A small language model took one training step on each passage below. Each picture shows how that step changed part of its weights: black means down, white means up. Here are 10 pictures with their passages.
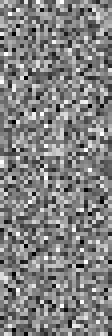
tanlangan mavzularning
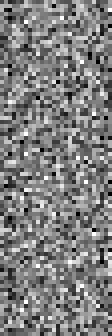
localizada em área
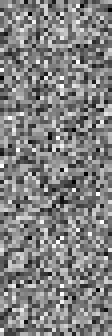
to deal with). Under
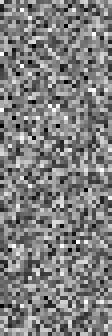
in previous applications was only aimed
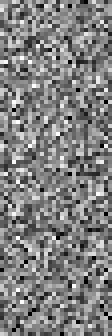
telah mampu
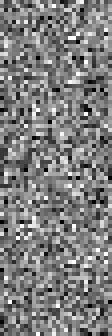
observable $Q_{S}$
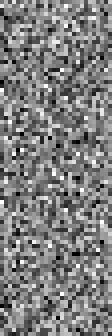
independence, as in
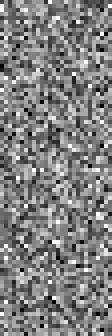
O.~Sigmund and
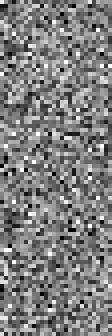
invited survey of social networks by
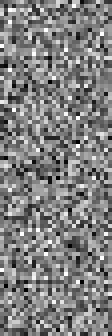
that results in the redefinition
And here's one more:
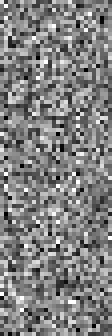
two units apart, but it
